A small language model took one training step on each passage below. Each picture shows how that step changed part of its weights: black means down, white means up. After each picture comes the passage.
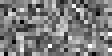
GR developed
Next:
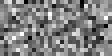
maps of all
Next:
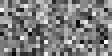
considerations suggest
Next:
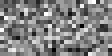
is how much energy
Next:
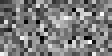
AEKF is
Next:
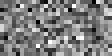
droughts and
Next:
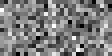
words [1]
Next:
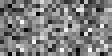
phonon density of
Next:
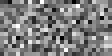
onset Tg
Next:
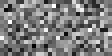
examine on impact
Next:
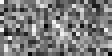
ray data,
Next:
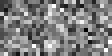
for the first time
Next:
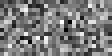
experience of design
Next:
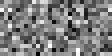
excitation frequency
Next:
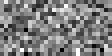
mass, $e$
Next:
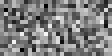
the upgrade
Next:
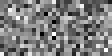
to the conventional
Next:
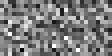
the energy transport
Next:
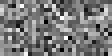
in many ways similar
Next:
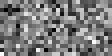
the risk factors
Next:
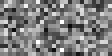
have been identified.
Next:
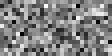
A preference for
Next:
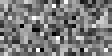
all were given bed
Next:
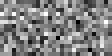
workloads have
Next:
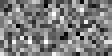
being dependent on the
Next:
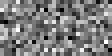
and validated
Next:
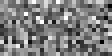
a translation
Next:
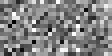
be emphasized
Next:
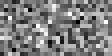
the fabrication
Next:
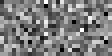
partially to
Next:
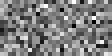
parallel and
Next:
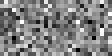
$n \geq
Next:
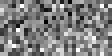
ways of doing
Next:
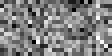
large density electronic
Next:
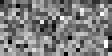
is measured in terms
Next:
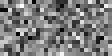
N for $m =
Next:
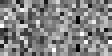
According to
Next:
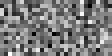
the model a number of
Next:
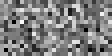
gauge theory by
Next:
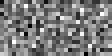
is seen to result
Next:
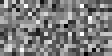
contributes to the
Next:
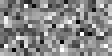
Union is based
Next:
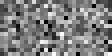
neutrons and
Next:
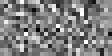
negative changes
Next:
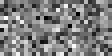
second term still
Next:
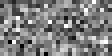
conditions. In the structure
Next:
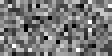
product form of the
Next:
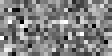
affinity to the
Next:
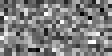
is very basic,
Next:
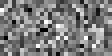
Education and health
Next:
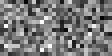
of library
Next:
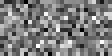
density and current in the
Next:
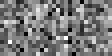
its molecular specificity
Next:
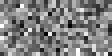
suggests its
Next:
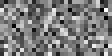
central value of the
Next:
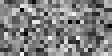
hand, Fig.
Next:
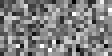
to the known
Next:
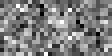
However, differences
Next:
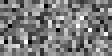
a straight line
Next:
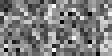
for by the previous
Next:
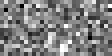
for people.
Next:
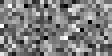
leaf scald
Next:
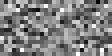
over 1\,mm
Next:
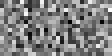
the adiabatic
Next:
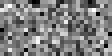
pressure, the
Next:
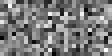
in the analysis are
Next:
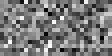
but in highly
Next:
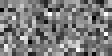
classical limit cannot
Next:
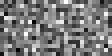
that are more to the
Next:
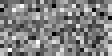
Breads &
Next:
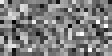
relate to notion
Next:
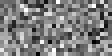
will require multiple
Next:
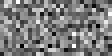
because the subject
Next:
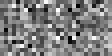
\lambda_t [
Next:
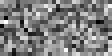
complexity comparable
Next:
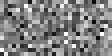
urea was
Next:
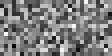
the teaching of
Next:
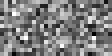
reader to locate
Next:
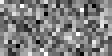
plates were examined
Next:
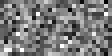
be associated with variability
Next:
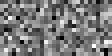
baselines and
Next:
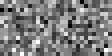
derive the predicted
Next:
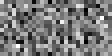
an academic
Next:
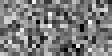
mock can be used
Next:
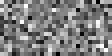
only the proposals
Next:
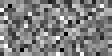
reality only due to
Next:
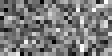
and Quantum
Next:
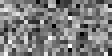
length, we
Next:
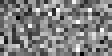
the quark matter
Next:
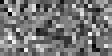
RA, et
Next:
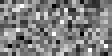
characteristics of
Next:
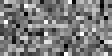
couplings. Our
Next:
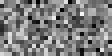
men, this
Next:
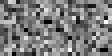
derivative the
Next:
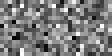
kinematic fit
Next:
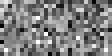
posed problems
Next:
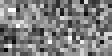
more units for
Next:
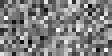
30% or more
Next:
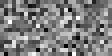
it has four characteristic
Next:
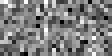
outward migration
